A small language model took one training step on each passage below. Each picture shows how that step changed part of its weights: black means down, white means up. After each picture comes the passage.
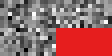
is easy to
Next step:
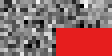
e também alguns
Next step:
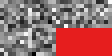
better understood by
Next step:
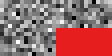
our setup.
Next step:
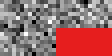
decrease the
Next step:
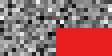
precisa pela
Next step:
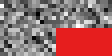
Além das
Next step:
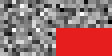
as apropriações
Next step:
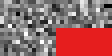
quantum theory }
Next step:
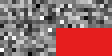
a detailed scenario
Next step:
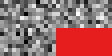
relativity. In
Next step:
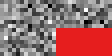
few tens of
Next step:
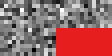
de objetivos
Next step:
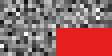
explicit arbitrary-order
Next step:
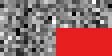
vacuum region. The
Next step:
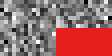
ser dita,
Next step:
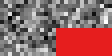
Listen is
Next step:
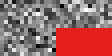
for $\psi$
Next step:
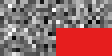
small to excite
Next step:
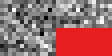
\left [\bar
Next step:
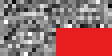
in such graphs
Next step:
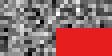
M1 ou de
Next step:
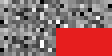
scalar potential and the
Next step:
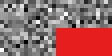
olmadan da
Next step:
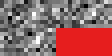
is related to the
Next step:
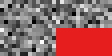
quarks (where
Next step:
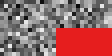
are the spherical
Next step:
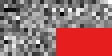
of channels,
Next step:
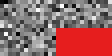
-- which are typically
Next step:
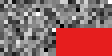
for the model
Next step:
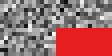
Agent 2
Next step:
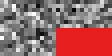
grouped with the
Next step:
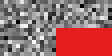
provides a theoretically
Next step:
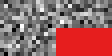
production in the
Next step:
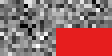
objectifs X
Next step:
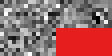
o anterior um
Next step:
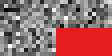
of the identical
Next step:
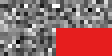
suggested that the
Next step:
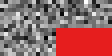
dub {\it
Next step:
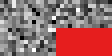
dedicados à
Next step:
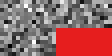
Since our system is
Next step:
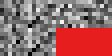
a function of the
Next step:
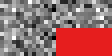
Physics Institute),
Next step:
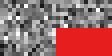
executed on
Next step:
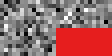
temperatures.\\ In
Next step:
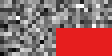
consistent study of the
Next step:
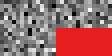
Journal of Trend
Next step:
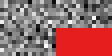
fruto de
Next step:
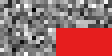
el crecimiento
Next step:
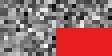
luminosity objects are able
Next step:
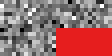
the work by
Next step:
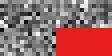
muloqot qilish
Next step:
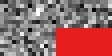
related to universal
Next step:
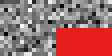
бы место
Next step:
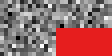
highlight the value
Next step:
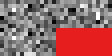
potentially violate
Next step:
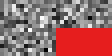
A}\ }\textbf
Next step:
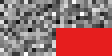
samarali foydalanish
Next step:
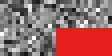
created by three
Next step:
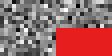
and optical micrograph
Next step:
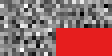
least one part of
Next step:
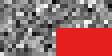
Lekin uning
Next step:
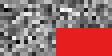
density distribution, as
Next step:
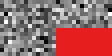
к воде,
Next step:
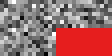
a che il
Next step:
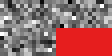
the real adopted
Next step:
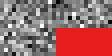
a repetitive
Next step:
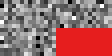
the two brands
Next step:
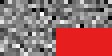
che avviene
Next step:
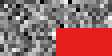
are similar to the
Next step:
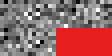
algorithm for checking
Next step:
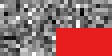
by photons of different
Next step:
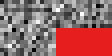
to explore the
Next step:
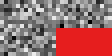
down the new
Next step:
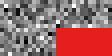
one can claim
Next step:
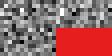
de evidență
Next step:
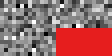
signal reconstruction.
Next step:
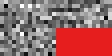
between temporal localized
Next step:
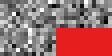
them here.
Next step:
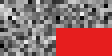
normatividade do
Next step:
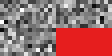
oid davlat
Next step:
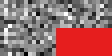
die vollen
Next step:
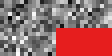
is the resonant
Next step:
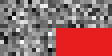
la presente
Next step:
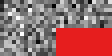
assumption clearly would be
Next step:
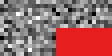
We benchmark against explicit
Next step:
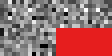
Thus, it implies
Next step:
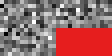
de Carvalho
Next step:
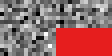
We also identify the
